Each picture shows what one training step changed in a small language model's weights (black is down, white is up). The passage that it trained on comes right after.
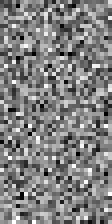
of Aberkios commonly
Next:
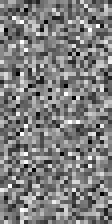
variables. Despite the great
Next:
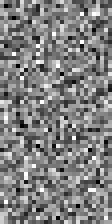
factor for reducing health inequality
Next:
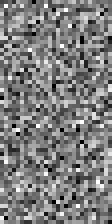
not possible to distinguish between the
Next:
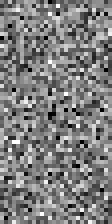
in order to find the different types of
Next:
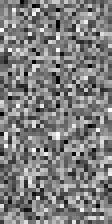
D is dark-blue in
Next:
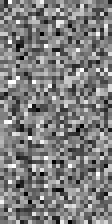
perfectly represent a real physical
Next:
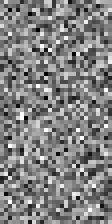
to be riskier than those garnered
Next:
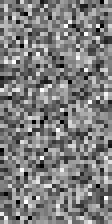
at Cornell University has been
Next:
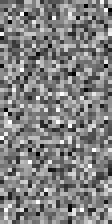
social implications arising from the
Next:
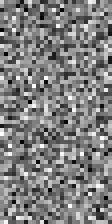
images of the platform during
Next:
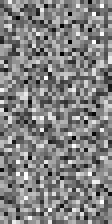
the progression of the disease and improve
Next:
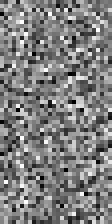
Faculty of science,
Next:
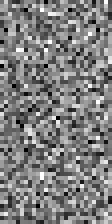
in the region in terms of democracy
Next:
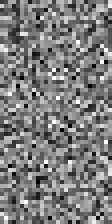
purpose of the above lengthy
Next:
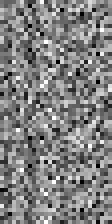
The OSB-LDWR
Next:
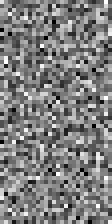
made of different materials, could be of different
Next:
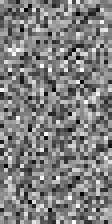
be obtained from the measured properties (Table
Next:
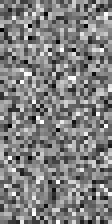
the nice properties of citric acid
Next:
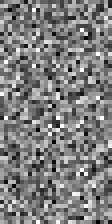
previous tag to create generated
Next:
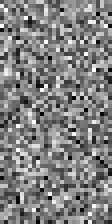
Singh³, Rajiv
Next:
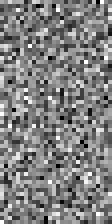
, which can be explained by the reduction
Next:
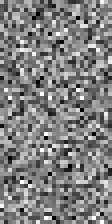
group compared to the control (Table 5)
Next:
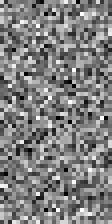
to influence consumer purchase
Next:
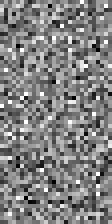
ballistic missiles throughout
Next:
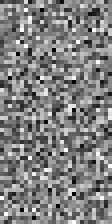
involving as a process of transmitting
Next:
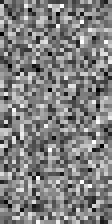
elective ENT surgery
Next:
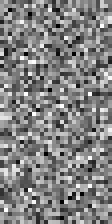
An appropriate environment is required to
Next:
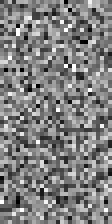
at 1:10. Nitrogen was
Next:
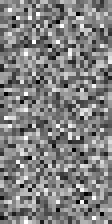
the needs for supply and protection, and
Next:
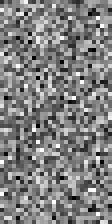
middle fingers approximately
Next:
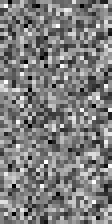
with suggestions on the possible optimal
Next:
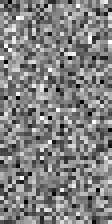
attend hand hygiene courses
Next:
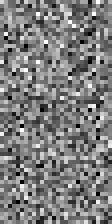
bud bifurcates into
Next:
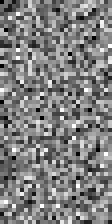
AC, contact time, sample
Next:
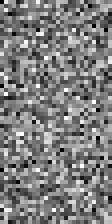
of the management of Kyoto's
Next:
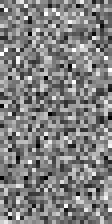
employers in the Philippines
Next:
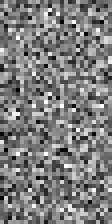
the natural sciences has a
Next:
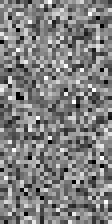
Dooley use the four resources
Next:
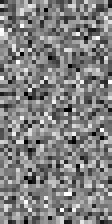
and significant influence on the efficiency of
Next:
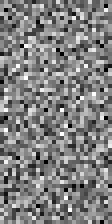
benign tumors of larynx
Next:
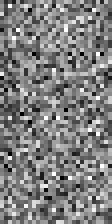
2018). The TVET teachers
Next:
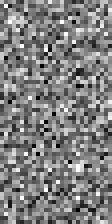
measure the abdominal pressure.
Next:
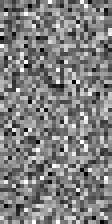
by the fact that they were likely to
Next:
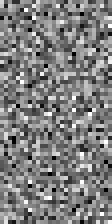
drivers of financial stability of
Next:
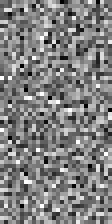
in newsletters for 2
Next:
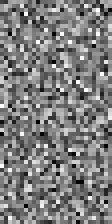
had only one to two visits ($p =
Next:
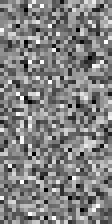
AN AUTHOR OF A
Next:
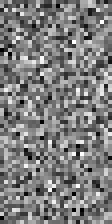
Models. MDA advocates
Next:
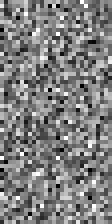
these cancers in Western countries are
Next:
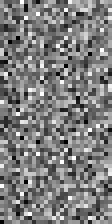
Column Used :
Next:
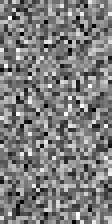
this still gave us too
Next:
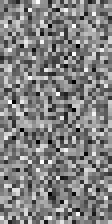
4: Conceptual sketch of the
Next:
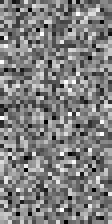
beings for this important crop has
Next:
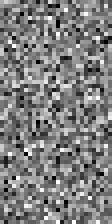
have to downstream communities.
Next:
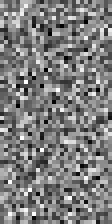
and peribronchial area were
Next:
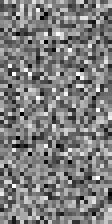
45° to the bedding, respectively
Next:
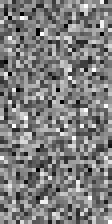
Curcuma comosa
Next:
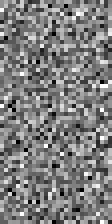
test the hypotheses. The study
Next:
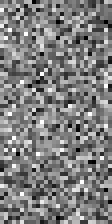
market's rising complexity of financial products.
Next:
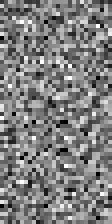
in a great cultural and social
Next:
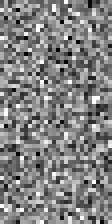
thing. Next the extracted
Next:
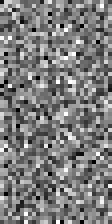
50 patients presenting with clinical
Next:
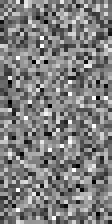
rate of MPA, it should be
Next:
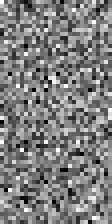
in FAA for more than 48
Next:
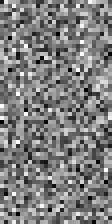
in infinite dimensions has a
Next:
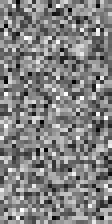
shaping a strong patriotic
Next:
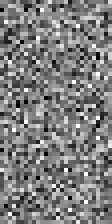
This indicates that the bone graft
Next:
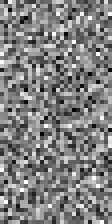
to 1 Very light rain
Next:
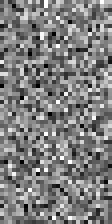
environmental factors in the Okavango
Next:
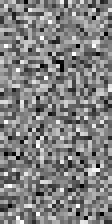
threshold velocity, the
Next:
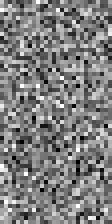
adopted as an operation variable for
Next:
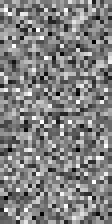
of water losses, the impacts and
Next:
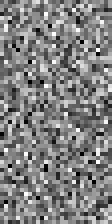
of the EL diet exceeded
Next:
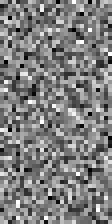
words about the *rumours*
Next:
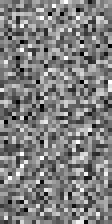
traffic periods. From the
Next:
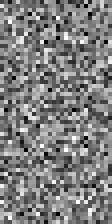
to treatment [26,27]. A
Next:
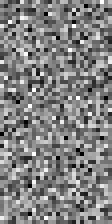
risk factors are identified for the emergence
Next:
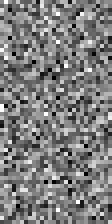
it possible for any user to remotely
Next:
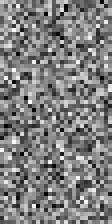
Value chain mapping was used
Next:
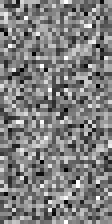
Square F-Value
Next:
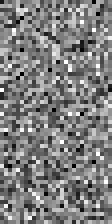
life is increasing and deepening with their
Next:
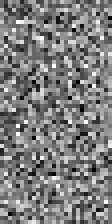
tribe, genus and species
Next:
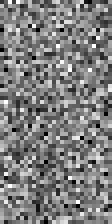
conduits associated with two vents
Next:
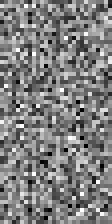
applying appropriate strategies and
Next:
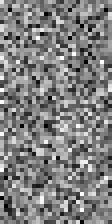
disease (Global Burden
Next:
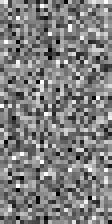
of your whole nature. I have the
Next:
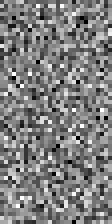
is correct what is a necessary
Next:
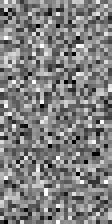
decrease is associated predominantly with
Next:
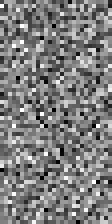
industries. This approach requires a
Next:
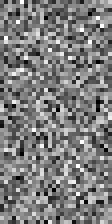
some to the folks you know.
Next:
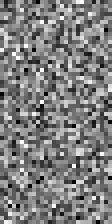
atmosphere of mutual
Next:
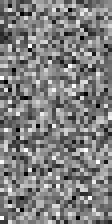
k, \quad 1 \leq l
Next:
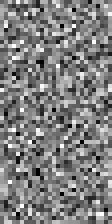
communication. However, building robust
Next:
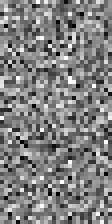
caps of 500-ml
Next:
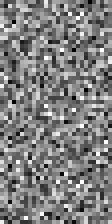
of the liner are equal to
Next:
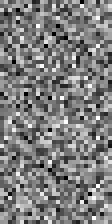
funds as the bane to the development
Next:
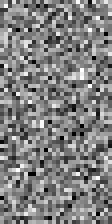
and cephalosporins, a
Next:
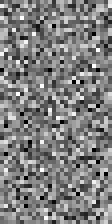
study employed a correlation method that
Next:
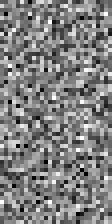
energy storage system may just be
